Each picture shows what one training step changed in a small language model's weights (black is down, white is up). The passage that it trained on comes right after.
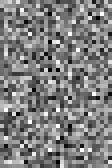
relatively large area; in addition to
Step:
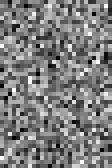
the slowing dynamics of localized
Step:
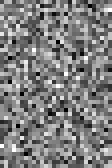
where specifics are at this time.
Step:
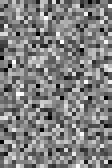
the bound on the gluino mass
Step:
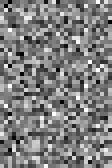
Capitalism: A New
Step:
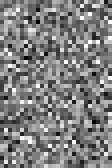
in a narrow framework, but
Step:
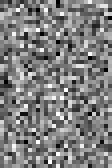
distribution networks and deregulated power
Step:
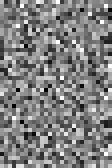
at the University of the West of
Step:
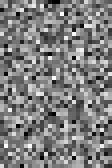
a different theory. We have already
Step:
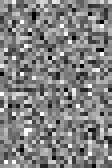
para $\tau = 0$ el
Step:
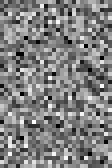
four types of outputs: images,
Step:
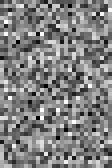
two channels only. For the two
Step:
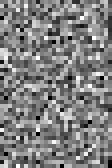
or lower symbol, that transforms
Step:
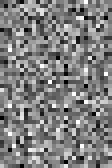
Headline message The
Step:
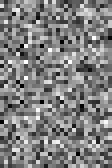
relationships between the entities in each
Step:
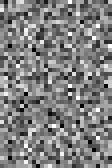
been studied, including surgical and
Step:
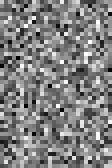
buffer is highly beneficial
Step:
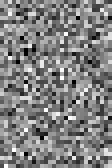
used to collect data from 186
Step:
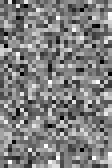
than those prototypes mentioned
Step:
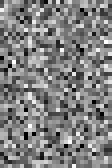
the diffuse emission from the
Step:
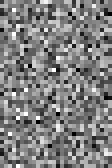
with the terms of construction and
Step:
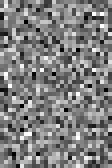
magnetic field (b), computed transverse
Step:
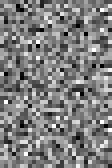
co-creating customer and
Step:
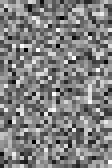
A pressure of 3 MPa was
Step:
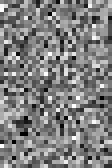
then incubated for 48
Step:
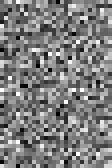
{S.~D.}\ \bibnamefont
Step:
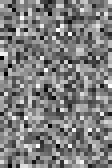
elucidates the relationship between
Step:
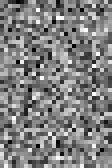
is passed through two moving
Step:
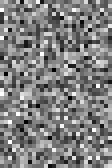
results its own instruments provide,
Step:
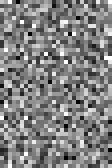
rim não
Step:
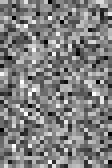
is random. Therefore, higher-order
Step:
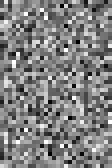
is a consequence of the presence
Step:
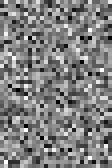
For SHI, there is a
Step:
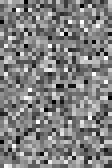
subclinical and overt
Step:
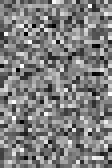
for on the complex energy plane.
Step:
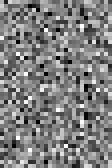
uncontaminated catalogues
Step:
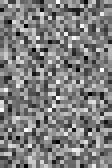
maximum permissible concentrations was
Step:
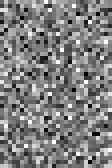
Physics, Carnegie
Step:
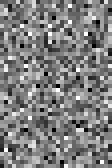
Harrison & Pearce
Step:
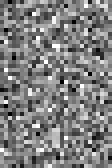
monopoles should use several
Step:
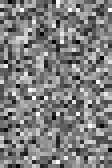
group systems. All humans can
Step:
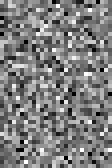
angle $\theta_{atm}$, which
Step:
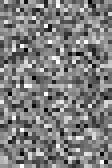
the apparent or near neglect
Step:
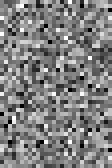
the value 1 for 'Free expansion
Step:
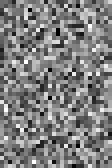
constraining factor mainly due to its
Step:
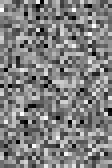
or reused passwords have direct
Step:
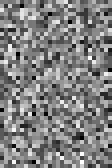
study demonstrates the significance of
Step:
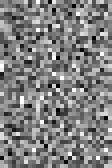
University Center, SE -
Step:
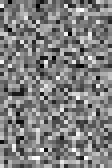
Difference 95%
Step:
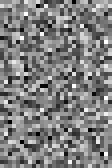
are be considered here. If only
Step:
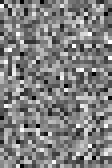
percent} will be very important both
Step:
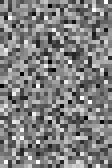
Under the established experimental conditions
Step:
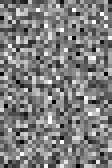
raw waveforms and classify
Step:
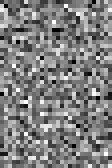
presented in Table 1. Results showed
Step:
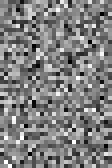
was used as a decisive factor
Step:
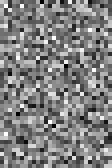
transition occur? A possible mechanism
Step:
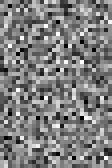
some region to make strength lower than the
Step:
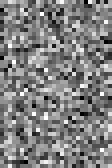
the accuracy of the proposed model;
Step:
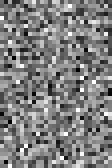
motors for electric trains
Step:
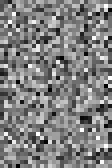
Whereas aporphine and
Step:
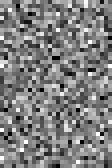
to confer favour upon
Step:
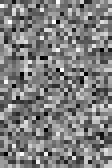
an edge device. The application of
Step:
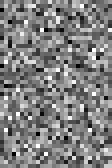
reasonable time. However, as will
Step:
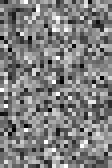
monomers could be clearly seen
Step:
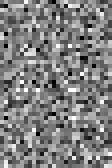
has advocated how organizations on
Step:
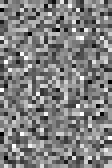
its trustworthy regime.
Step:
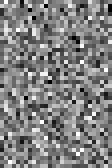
followed by location D, with
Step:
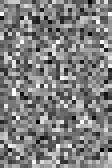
between the subsystems are
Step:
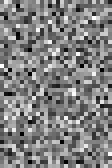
enter the volume spanned in
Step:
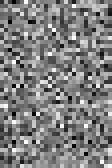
and consumers because of their
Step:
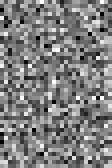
iterations were used for making
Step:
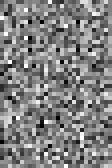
system success is not always the result of
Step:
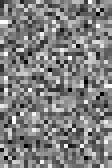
MANET As indicated by
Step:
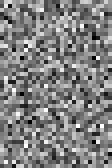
for data collection since it is a
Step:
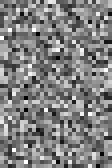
The observations strongly suggest development of
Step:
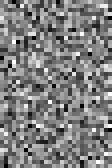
the deed. In essence,
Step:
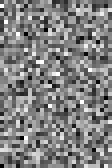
**Arithmetic mean** |
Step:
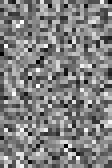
of cables under test becomes
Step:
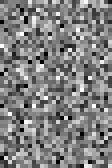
main fruit tree
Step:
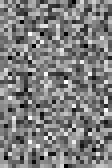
(and to some extent for
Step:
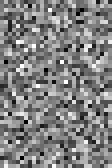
flow abstraction method is proposed,
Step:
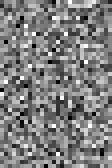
remove these deficiencies and
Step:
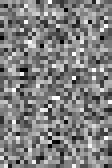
and interpretation of these data to
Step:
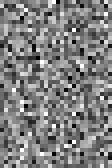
with a given dashed trajectory
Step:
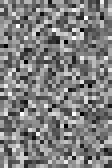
are less than 4, are
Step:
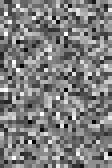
time. To reduce the appearance of
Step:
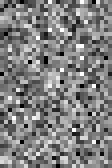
seven consistency criteria for
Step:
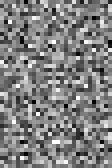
of the scalar and Majorana
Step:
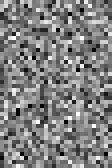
increase of the middle part of the
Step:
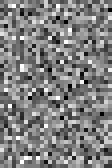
$s$ is not unique;
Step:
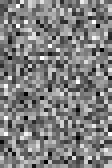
charged, scalar field satisfying
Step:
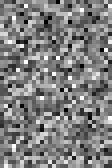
is equal to the muon
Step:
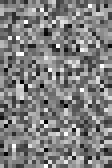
(PIC) technologies into both
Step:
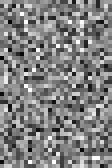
showed a positive connection between
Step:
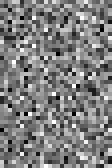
with a vapor transport
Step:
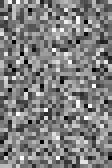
pavement (RAP) in
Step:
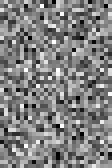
collecting the data and they were
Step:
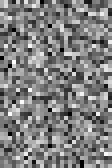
the cross-section varies as a
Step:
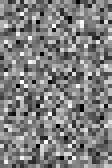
once the functional form has been derived
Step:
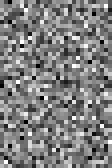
this switching pattern, a
